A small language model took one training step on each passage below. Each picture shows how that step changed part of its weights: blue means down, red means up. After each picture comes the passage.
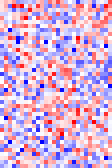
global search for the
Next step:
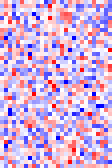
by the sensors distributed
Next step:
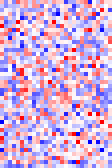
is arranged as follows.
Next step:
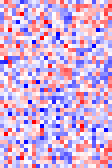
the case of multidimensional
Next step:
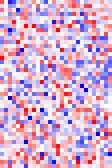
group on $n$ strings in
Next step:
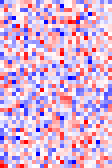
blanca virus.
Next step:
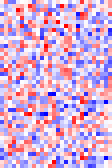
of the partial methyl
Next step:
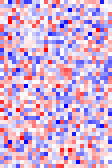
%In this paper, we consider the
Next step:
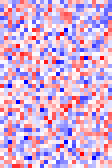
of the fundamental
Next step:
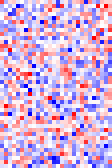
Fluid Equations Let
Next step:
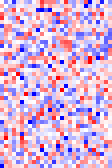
billion tonnes
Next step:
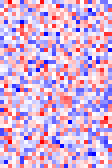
acid with N, N
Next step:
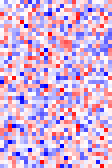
monitoring or direct control.
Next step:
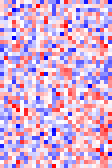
tables and charts in data
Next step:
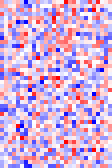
is valuable as an alternative
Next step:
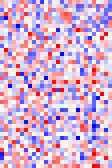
of hypothyroidism
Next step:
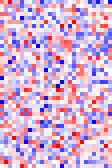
with condition (\ref{34}), for
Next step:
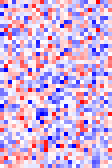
the steady state current,
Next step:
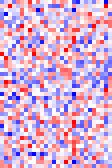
conductivity was improved with
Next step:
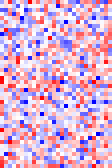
the first singularity, whereas
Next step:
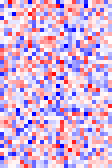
will get jobs after
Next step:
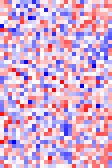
it was observed that their
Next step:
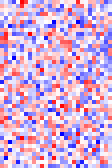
deer, fish,
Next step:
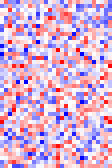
the other feels part of the
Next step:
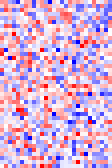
adopting consistent
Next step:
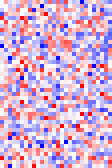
as $n\rightarrow \infty
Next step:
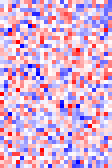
at both 25°C and
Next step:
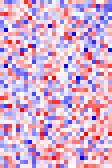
between the United Kingdom
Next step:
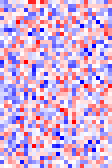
is a natural one ---
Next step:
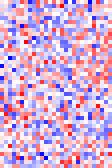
to fully online
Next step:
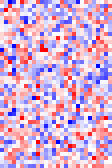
to determine whether or
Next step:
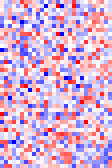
extended hilum and
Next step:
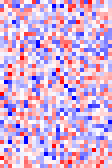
and plane of the figures
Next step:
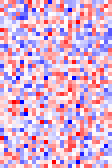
distributed generating devices
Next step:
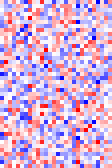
Edward Albert
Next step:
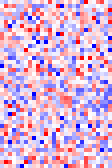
(\sum_{\omega \in
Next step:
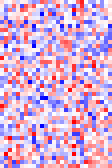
was studied though analysis of
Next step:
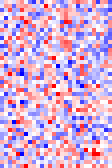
of each step as processing
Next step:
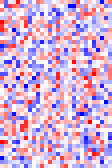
stochastic integral with
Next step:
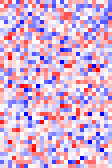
D., Holzer,
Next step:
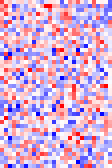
le coup de fouet de
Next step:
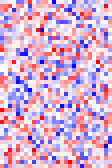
Deficiency of vitamin
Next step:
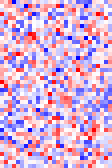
the antibiotic that
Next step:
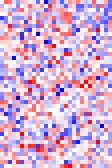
five metrics considered
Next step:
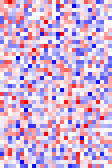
joint pdf with fixed
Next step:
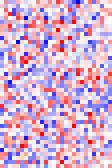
light was configured to
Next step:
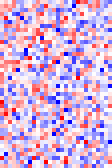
clean the divergence
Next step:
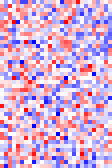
with increasing concentration of
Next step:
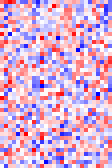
Department of Maritime
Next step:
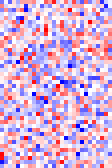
Therefore \newline $\overline p
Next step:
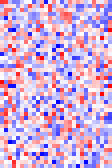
social innovation community with
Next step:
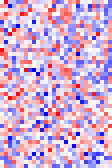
with an ideal gas
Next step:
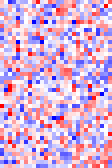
FJRW cohomological
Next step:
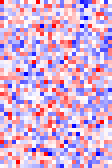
- intraoperative
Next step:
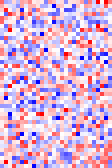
\lim_{n \rar
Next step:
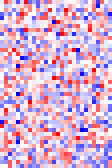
Image Size Compression
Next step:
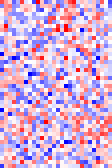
not only my English
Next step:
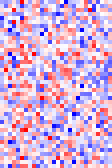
are known in dimensions $\geq
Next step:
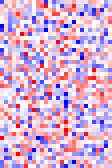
$\oli X$. If
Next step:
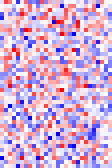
Images*, vol.
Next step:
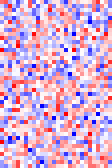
both methodologically and in terms of
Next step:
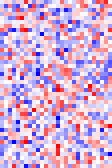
and $r$ for every
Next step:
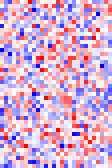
Alice is inserting a
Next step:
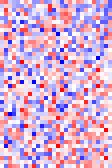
difference for the tourism
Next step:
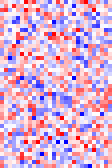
$n$-tuple of
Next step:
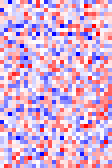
Introduction Rapeseed
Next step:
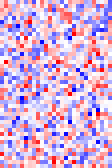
92. The relative position
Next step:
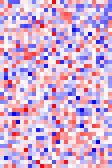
strategies include
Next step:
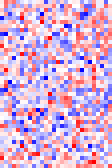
the nephron. The following
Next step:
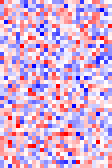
obtain $f=0$. If
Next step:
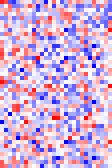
it is not necessary to
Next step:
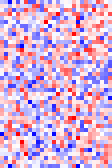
analysis of genomes,
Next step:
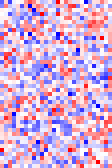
to the E_2 -page
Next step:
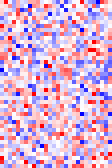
smallest $p$. This is
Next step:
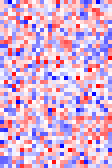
of potential effects tested
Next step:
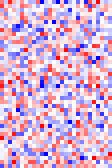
75 percent lived
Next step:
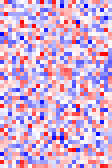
as \begin{align*}
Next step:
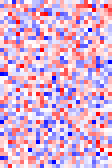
gravel ballasted
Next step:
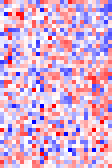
the resistance model is
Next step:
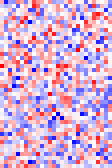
inverse operator in symmetric
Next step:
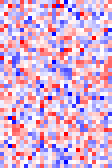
two trivial bundles
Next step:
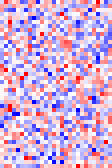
Forestry England
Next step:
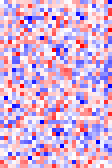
standardisation norms and
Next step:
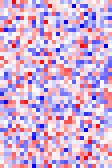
Robin's function of the
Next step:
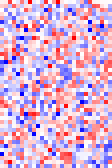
the following theorem:\\ {\bf Theorem
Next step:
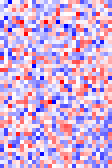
The results will let me go to the
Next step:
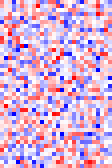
equivalences. \eenum Since
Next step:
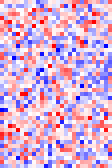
infinite). $\alpha$ is
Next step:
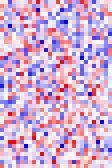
graphs are majority
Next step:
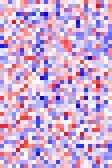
of WAR have been used to
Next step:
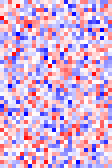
the left in figure 12.
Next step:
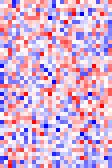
distribution of the contact stress
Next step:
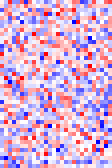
a sequence $\{h_j\}$ of
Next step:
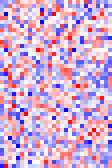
of a project aimed at
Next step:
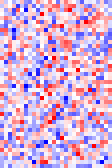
open, and the iterations form
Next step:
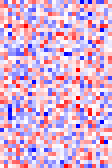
\infty} \M_k
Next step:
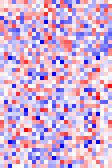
most rural tourists are
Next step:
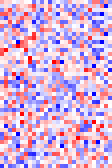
of almost toric
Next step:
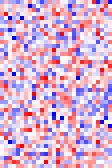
chemostats with
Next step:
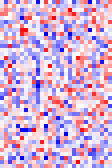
the dough with 20% of
